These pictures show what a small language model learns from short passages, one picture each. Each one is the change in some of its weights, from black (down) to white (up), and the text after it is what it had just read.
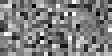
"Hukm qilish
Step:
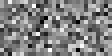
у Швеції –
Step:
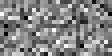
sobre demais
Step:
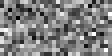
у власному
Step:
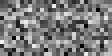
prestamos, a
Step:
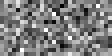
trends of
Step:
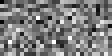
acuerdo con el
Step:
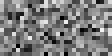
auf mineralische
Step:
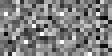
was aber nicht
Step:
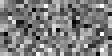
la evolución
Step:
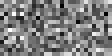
que transforma direitos
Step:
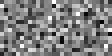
moliyaviy faoliyatida
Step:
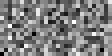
современных методов
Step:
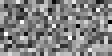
deb yurtim deb
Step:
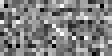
all'interno di
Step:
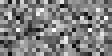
einen todten
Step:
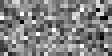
jarayonlarni tahlil qilish orqali
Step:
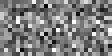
Relação Anual
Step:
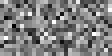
делится на
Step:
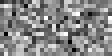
ularning malakasini oshirish uchun
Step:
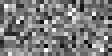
sécurité des
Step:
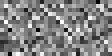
ўзини ўзи
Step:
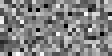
ўрни ва
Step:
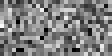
ularning dardi holini
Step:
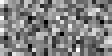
DIN ISO
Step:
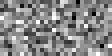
bu esa ularning nafaqat
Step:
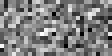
havia sido
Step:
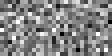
fachadas das
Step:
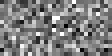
esa tushunishni va
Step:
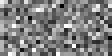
TO DENTAL
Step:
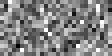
«The sound of
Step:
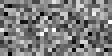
zu informieren.
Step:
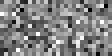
то, что
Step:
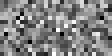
branco 84
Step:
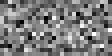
tajribalar namoyish
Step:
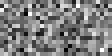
se distanciou
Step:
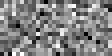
зразком для
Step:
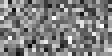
o'tkazish uchun
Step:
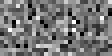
it challenging
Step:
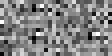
основи даних
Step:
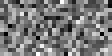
la maîtrise
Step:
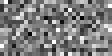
on cement and
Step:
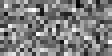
que se trata con
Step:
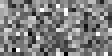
thinking and
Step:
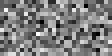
que se ve en la
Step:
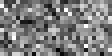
profissionais de
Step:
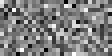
O colégio
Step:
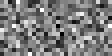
Dit lijkt
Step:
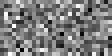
lema que
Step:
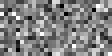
à sua vasta
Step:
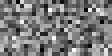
рр. (у
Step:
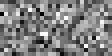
firma de un
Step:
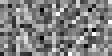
больных же
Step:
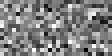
y media alta
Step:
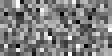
to promote social
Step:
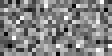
sintiendo tanto
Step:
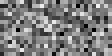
en geld) aan
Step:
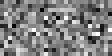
badiiy asarning tilini
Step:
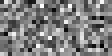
dans les produits
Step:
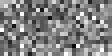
în acord cu
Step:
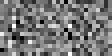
Od toga da
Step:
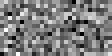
usar a dança
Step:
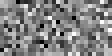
provoque un
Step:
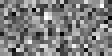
de la pared
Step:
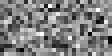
formate din 6
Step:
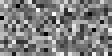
in Political
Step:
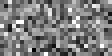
tipo de modelo
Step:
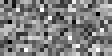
como infecções do
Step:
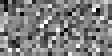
da compreensão
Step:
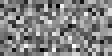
para la valoración
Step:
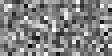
va motivatsiyasini
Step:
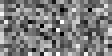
Salud y
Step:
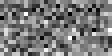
used to keep
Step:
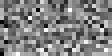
el contexto de la
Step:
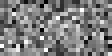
disfuncional por
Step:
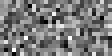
specific and
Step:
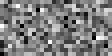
permettrait à
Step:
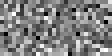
la participación del
